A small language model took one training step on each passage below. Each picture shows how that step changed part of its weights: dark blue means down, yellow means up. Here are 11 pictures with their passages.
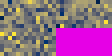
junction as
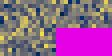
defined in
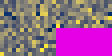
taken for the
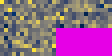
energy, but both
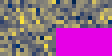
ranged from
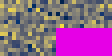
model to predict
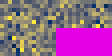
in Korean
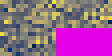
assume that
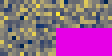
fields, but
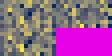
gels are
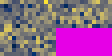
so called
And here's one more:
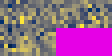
The developed method
